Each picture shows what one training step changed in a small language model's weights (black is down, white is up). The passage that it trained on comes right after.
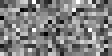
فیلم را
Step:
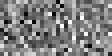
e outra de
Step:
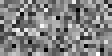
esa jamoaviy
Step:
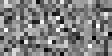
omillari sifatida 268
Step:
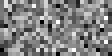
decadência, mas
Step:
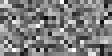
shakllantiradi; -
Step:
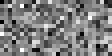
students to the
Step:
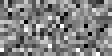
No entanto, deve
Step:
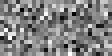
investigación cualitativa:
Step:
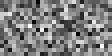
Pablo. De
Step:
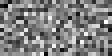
va kognitiv samaradorlikni
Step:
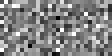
relação com outros autores.
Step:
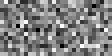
melhor resultado (sinal
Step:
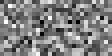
душу населения
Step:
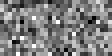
Dang H.
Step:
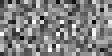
диктует условия
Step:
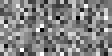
o tratamento é menos
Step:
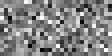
atuando e uma falta
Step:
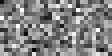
combinaison des
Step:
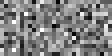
pela motivação do
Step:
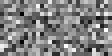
его потребностями
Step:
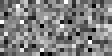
qu'il existe un
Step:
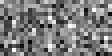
di Yunani yang
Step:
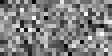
- Web-ul
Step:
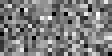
konuda yasa
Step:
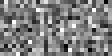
eta olgani uchun
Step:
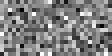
belajar peerta
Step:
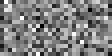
memelihara anak
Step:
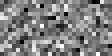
смысла через
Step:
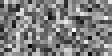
resulta de los
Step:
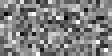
Stability and
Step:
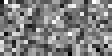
The study discusses
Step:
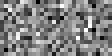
من مجتمع
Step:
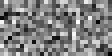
in foreign
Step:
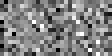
- Muhammad Abu
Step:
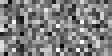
do L5, onde
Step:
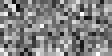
distintos, sólo
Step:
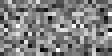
inovadores tem se
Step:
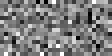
aire registró
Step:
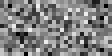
natijasida xulosa
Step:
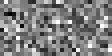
of the work,
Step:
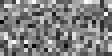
der Vertiefung
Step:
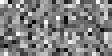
Ausserdem gibt
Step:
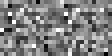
relativi a 4
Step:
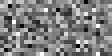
loi exige
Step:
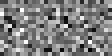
participé à un
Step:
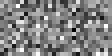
particulier :
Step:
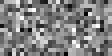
juda koʻp
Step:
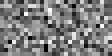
berayotgan ijtimoiy, iqtisodiy
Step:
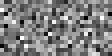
Buana Kota
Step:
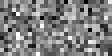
es el más popular
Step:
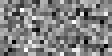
tahlil qilindi.
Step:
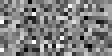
producción de la situación de
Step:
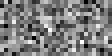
muela, una
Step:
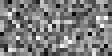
I. van,
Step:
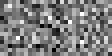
a marketing
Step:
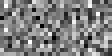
tamoyillari va
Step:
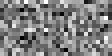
Olimlar tomonidan olib
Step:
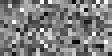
Bimbingan Dan
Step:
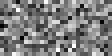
yoshlarni chet
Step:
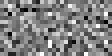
permanentes 0.40
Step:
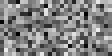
penelitian ini dinyatakan
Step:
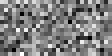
tarbiya mazmunida
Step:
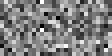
Habits and
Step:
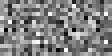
Sistema de Gestión
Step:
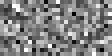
вистави різних
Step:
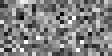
De suerte tal
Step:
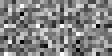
сабабларини ва
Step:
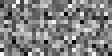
модулей /
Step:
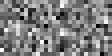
oilasi nomiga
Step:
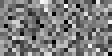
6. Alat
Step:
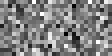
Unión Europea
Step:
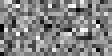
em relação ao ano de
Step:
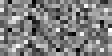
koje se u
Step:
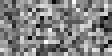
- Einführung in
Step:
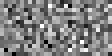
an der Akademie
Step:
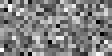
trabalho trazendo
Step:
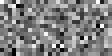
el Tholos del
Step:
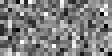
zeb berib
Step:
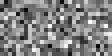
Journal Article:
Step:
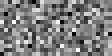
que se presentaron los
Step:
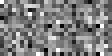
jismoniy madaniyat,
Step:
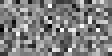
em sua fase
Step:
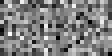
birer anahtar
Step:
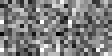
dilema, ali
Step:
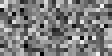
elderly patient
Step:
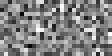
в центральном
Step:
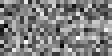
a perda de
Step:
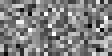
вид власти имеет
